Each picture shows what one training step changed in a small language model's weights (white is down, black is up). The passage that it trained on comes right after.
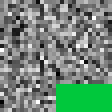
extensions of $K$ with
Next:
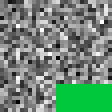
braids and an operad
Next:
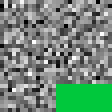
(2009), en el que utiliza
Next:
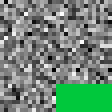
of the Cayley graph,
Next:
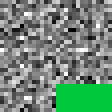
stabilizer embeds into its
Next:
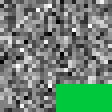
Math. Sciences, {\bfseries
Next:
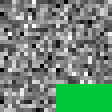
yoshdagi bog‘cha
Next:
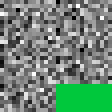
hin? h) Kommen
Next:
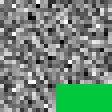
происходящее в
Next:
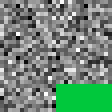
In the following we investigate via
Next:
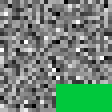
of the stabilities we consider the same
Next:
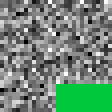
opérations électorales,
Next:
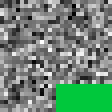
Finiteness properties of local
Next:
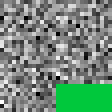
verimli çalışma
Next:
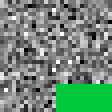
the smooth error are not perfectly
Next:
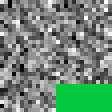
"C", ubicados en
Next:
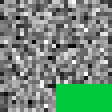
in $\C^n$ containing
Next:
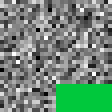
Suppose that $X$ is a
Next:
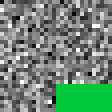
diameter zona hambat hal
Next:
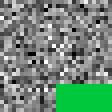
retenção prolongada destes
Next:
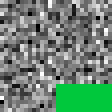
Gegenüberstellung von
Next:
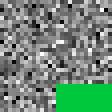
respectively. Because of the
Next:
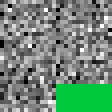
such subsequence by $R_n$.
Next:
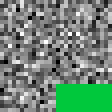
columns. Lan et
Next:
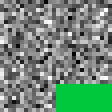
\searrow p & &\cr
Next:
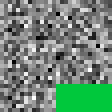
there is a complete orthonormal
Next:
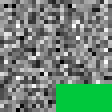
subject fails or is censored
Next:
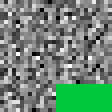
ta‘limini mobil
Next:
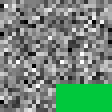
esto sucedía en el
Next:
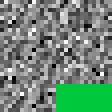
каркасна частина від
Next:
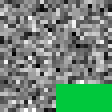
A$ is orthogonal in
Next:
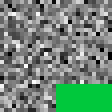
такие известные
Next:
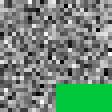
de insultar a dignidade ou
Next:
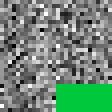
\title{A Note on the Number
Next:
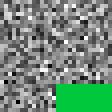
(France) provided the
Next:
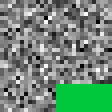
narsadan o'tmoq
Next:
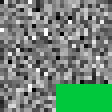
$f$ is a transitive
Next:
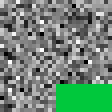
CSV, XLS va
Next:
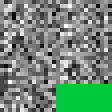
etadi. Shu bilan birga,
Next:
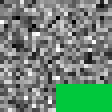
ajralib turadi.
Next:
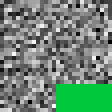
ta'limning garovi
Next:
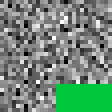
можно сделать
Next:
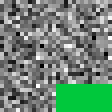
Sevilla: Institute for
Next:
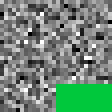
the domain decomposition must account not only
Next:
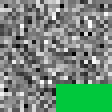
influenciar os trabalhadores
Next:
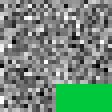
informe que la población
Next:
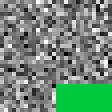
trace of subrepresentations of the
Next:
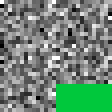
inevitavelmente o
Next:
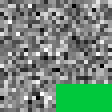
sus ramificaciones. Ese
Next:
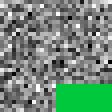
с. 4. Branch
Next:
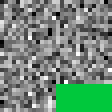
on the time step $h$, which is
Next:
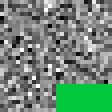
we then have the {\em tableau
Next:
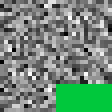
кожної дитини.
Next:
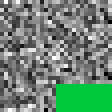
2. Simțiți
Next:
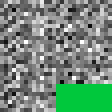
from HCBB-FP and
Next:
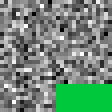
lack of natural draft in
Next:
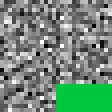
жараёнларга жавоб
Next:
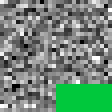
serve um propósito.
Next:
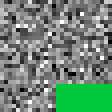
ishlash imkoniyati -
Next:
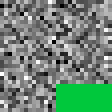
puedo!, ¡yo
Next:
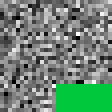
a mollifier with support in
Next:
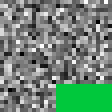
are often used and a complete characterization
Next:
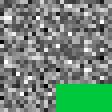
основі статті
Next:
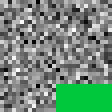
Also, we know that: $$
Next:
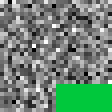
Margianiti, B.
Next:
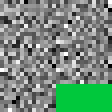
$\vert\rho\vert <
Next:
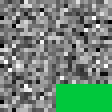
los resultados obtenidos es
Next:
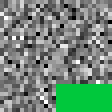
the financial potential management system
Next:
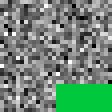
Rio de Janeiro:
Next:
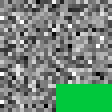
from \cite{WS} shows that
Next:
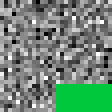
this case $\Delta_{\Fh}$
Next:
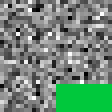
\alpha(X)$ is a
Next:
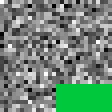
cancel out, and the other
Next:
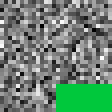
uma visão Junguiana,
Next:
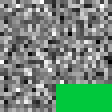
von Neumann module in its
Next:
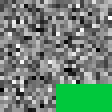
informasiya sektoru
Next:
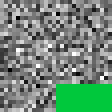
It was observed that nursing
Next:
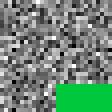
the permeabilities of the
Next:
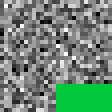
was bij deze bedrijven
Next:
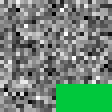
Lan-Hsuan Huang
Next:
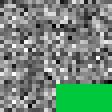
притаманному для неї
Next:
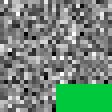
artísticas proporcionando
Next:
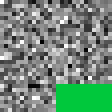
определила цель
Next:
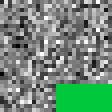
an element of $H$ as
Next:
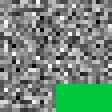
erkek çocuk ise
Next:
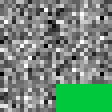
التقاضي مقابل
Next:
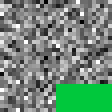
tajribasini baholash
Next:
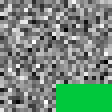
71). Il principio
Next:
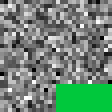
o'rgata boradi.
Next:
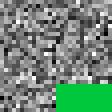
a matrix representation of the time derivative obtained
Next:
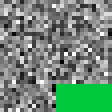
notation as in Section (1), the
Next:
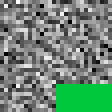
Многолетники и
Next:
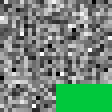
extra operations that are useful in
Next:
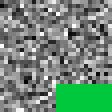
sólido 3D para
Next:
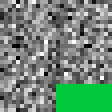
an open set $\cU \subset
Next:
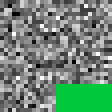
singulares, moldadas pelo
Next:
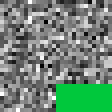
progress of the first regional
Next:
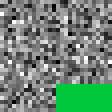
образом, получение
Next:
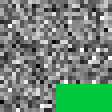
M$ for any $u\in
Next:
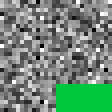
a contradiction, that there is an
